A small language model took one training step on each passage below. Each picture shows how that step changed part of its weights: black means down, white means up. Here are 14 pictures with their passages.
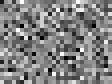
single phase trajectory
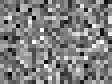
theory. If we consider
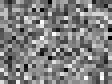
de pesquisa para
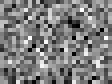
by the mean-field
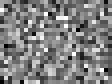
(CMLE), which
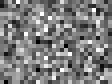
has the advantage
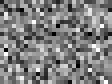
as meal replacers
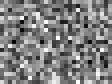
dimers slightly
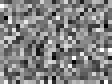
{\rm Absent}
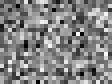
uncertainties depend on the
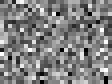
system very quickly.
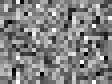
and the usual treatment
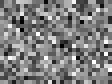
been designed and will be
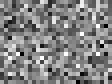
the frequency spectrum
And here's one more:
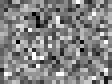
to filler content.
